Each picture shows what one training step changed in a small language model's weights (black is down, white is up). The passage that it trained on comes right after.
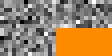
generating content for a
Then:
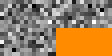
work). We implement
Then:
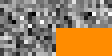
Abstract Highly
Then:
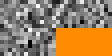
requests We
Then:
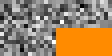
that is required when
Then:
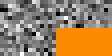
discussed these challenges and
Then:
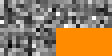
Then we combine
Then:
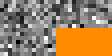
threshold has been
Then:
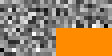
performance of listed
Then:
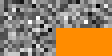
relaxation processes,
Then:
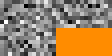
way that there is
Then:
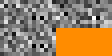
and enhancement of entrepreneurial
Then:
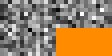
contrast parental
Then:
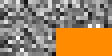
and the gas and
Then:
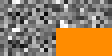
plants may have
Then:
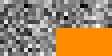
so that the received
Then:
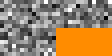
continued by adding
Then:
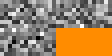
the induction of
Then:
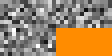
the polarization of the
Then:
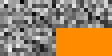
and subsequent ecological,
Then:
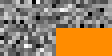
on-shell mass
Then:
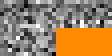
which include the
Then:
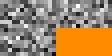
the part of the
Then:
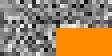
with close-set
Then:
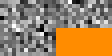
associated neutrinos were detected
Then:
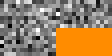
provides Mass
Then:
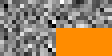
ttH results
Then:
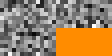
performance. Figure
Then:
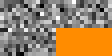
energy. We consider
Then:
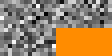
we refer to an
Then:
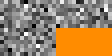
to understand why
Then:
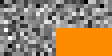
higher dynamic range in
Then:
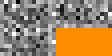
is given by:
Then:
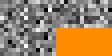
was to evaluate the
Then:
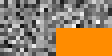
prompt event signal the
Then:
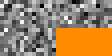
as a subject,
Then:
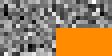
consumer is at
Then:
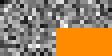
had its own
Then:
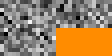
problems is simple enough
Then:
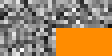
and the quantities
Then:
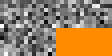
National Highways are
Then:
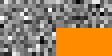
space transverse to the
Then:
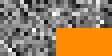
Treatment 2
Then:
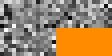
$Im z <
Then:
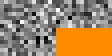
a template
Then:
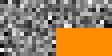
MHV tree
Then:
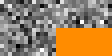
community while also
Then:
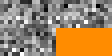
observed experimentally, whereas
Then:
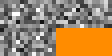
the total number of
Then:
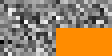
but also point to
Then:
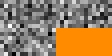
Specifically, we
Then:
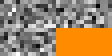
point via a
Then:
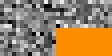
this problem we propose
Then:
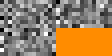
\ee In computing
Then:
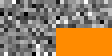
Learning (with listening
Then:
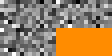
field resistance,
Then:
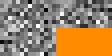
glucose level with
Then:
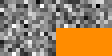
setting column temperature and
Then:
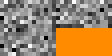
ruled out
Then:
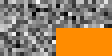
The 27 statements
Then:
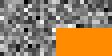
sensor calibration for
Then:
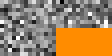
a divergence of the
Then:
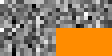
dimensions and indicators of
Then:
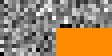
in this more
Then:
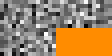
results in a different
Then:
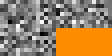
implies that it is
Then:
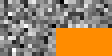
the emitted energy
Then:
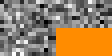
they receive, where
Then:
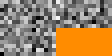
of ADSL
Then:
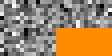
= \lambda
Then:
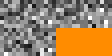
details) rotates
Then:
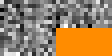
privacy analysis methodology
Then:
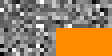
errors where X errors
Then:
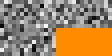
of CP by a
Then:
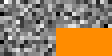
risk and cost to
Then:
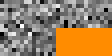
mainstay and
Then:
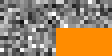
had also conducted a
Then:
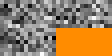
element was the learning
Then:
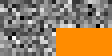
components behavior. In
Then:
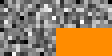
distribution in phase
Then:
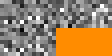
free fermions in the
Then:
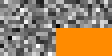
good solubility
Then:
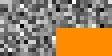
part of our
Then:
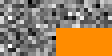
if paper questionnaires
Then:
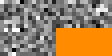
mucus production
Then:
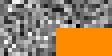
paper supports focusing
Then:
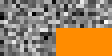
dispute whether
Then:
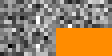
weak order in the
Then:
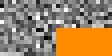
statistical significance (p
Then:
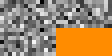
the young population.
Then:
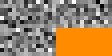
were developed primarily for
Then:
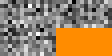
It was crystallised
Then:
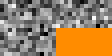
prevalent liver
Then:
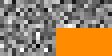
fluid with an initial
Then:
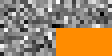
to the ATE
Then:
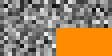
experience) in
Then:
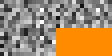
from existing experimental efforts
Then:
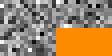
individuals, and that
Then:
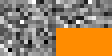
expresses a direct
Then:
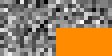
assemblage of
